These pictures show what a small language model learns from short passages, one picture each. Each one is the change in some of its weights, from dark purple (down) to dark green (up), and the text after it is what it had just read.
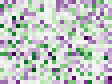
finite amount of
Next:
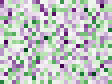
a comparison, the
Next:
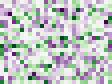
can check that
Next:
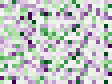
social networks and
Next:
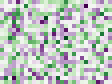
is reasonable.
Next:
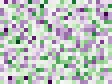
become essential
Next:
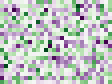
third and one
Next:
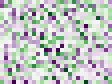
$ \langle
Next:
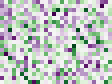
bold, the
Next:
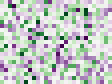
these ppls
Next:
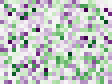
edi u
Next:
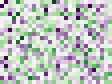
are categorized
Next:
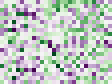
the former
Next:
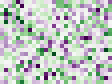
dentro de
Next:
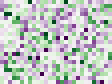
order to attain
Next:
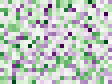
and JAMES
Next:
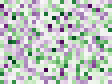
I don't
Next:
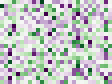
Table 6).
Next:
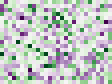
is done here
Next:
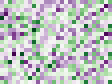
in the new
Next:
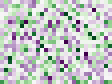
framework $q$
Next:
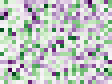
the worldwide
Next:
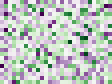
communication in those
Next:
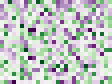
(в том
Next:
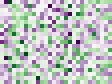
their right to
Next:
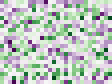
is the mean free
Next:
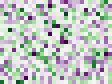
platform, and has
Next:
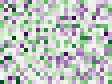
found online in
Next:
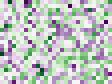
may be the first
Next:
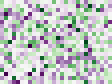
camadas que
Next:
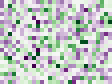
sección, se
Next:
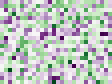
form as for the
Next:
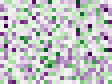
contact and
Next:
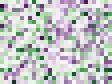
of State and
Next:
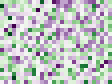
in Table 3.
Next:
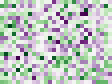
produced by a
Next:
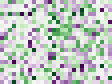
practical solar
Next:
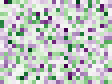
description of
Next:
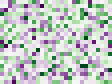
In aluminum
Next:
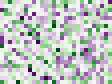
processes contributing
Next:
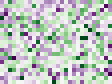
in the form
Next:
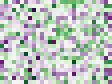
the use of these
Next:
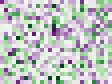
-- as a function
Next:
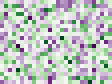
a greater
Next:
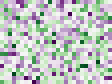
infinite large
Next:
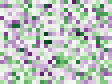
lyrics to
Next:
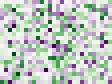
e Ito
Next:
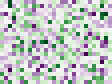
Also, the
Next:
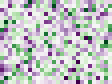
people might visit
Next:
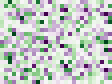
de Moz,
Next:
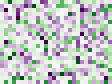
Noemen we
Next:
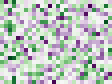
critical ES
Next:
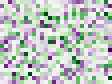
the choice of
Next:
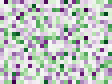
a linear correlation structure
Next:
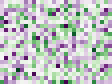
the correlation between the
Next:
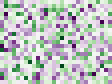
a sua
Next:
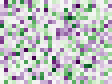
treatment results
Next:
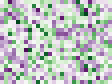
creación del
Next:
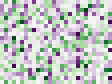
and antikink
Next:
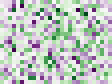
acceleration is
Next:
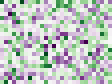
consent was obtained
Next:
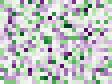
size and facial
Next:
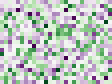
has only small
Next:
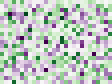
critical MCT
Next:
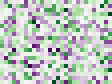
which is in
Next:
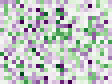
which turned out
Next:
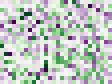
til va
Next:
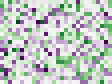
razão –
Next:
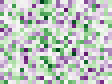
be well fitted
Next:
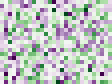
results indicate that
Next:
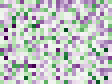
are also in line
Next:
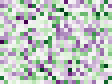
quality and range of
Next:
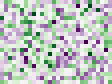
be trapped
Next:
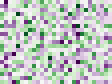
partnership between
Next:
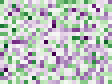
the SLA
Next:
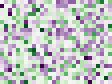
where the link
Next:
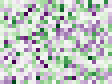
Rev.\ D
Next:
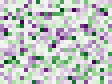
A (see
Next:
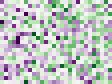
the present paper we
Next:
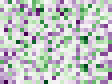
coincident with
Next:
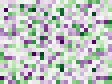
lock up available
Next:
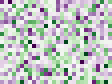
led (or
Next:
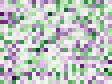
represent the compression
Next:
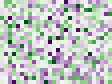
reactions consisted
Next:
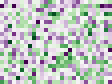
for two-dimensional
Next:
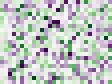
really earned
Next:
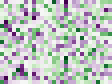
The comparison between the
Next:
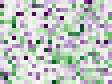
and immediate
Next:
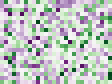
courses in
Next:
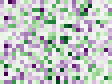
we neglect
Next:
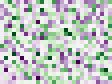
научных и
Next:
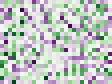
the Lyman
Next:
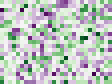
in practice.
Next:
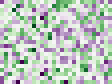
model on a
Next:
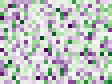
points - minima
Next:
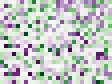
maximum relative reduction
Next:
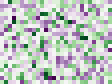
kinetic equation
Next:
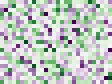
neutron and
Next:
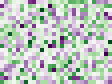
the other parameters fixed
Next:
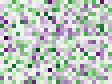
δ], the
